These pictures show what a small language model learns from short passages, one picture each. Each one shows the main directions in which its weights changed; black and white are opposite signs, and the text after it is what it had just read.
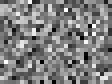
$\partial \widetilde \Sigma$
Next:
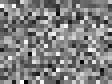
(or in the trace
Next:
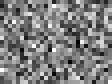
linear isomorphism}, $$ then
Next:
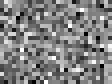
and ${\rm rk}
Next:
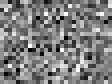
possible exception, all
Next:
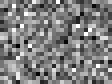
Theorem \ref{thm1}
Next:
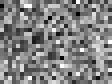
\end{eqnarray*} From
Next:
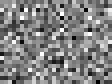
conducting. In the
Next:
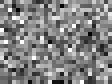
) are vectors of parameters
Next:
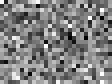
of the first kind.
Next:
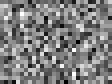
to $x$, and that for
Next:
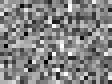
to a family of ODE
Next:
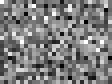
noting that \beq
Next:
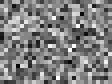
below), which achieves
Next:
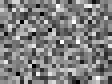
matrix. Therefore, if
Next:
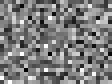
is carried by
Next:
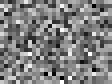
a high order fixed-point
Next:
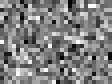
operator}, $\S_q$
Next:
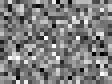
results. Let us first make
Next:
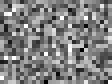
to know whether $ f
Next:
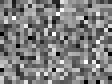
morphism $\Phi$ is
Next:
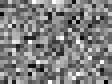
many were considered
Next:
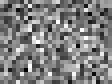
\eqref{e9} and
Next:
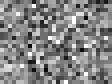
von Neumann algebra
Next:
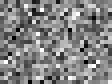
0$ \begin{equation*}
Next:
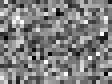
novel \textit{a
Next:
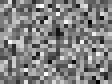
the inverse triple
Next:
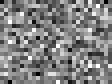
be one of the points with
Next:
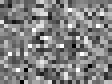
preferences can be
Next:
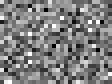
\newblock {\em Proc.
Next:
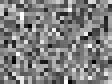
$ is non-singular.
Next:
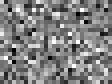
are many interesting
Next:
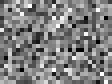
\end{equation} %be
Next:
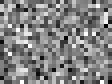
which implies that $I_q
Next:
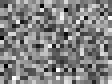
susceptible and
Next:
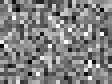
is consistent with the given
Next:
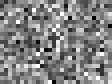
form $${\rm diag}
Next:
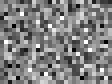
to be\begin{enumerate}
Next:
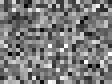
we get the following collection
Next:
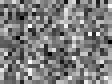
$M_u$ from
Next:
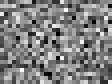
a convolution of the boundary
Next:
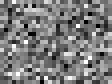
IPP becomes
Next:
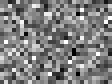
combinatorics, found
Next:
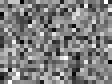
all $v\in E$.
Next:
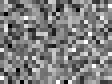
change of basis from
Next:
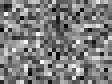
of them, say,
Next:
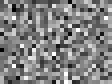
is not true. {\bf
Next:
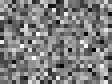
theoretical and practical
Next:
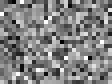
pair $(\mathbb C, \mathbb
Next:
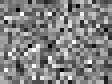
to be satisfied by most of
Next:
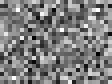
such that the underlying order
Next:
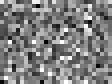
number of systems $\left(
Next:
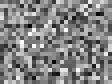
$o''$, or there are
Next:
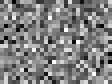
second is precisely
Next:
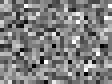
is the jump in
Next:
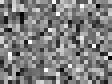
for $k\in\Sigma
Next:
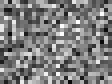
one hand as the commutant
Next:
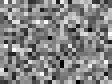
consider the following heat equation
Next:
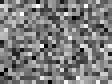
10 of Ireland and
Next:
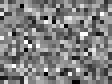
in a closed surface
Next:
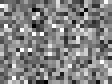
We recommend that the
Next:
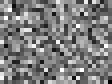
between points and blocks,
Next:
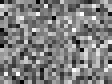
of $G$. A defining
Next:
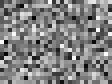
of normal observable].
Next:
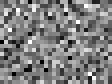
prove the converse however.
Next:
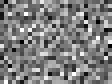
Our work generalizes this
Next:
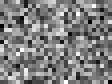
& total time &
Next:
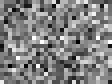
\end{equation} In
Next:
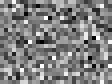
function on $X$, we may
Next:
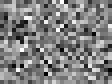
more elaborated
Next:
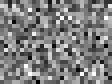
isometric{\rm ,}
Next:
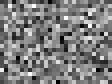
global solution and the
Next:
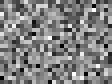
the observation that these
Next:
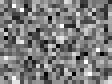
integers $(i,j)$
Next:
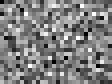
induction on $n$. For
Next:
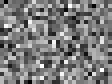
5$. Simulations have
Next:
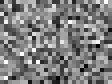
homomorphism if $\varphi$ is
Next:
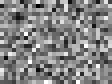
we defined $t_b$
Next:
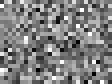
The functor $f$ has
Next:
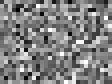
is that we can get every
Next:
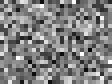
study the conditions under which the
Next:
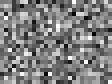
to the choice of monic
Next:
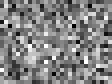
third named
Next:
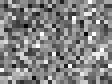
the Hawkins
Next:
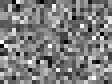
structure is consistent with
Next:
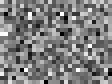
X$ be the projection.
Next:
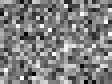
module $\Q \Omega$
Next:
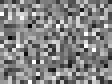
$C_t$ is a
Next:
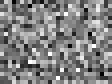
However, solving these equations
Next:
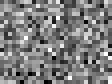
a polynomial $f$ whose
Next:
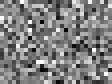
As shown in Fig.
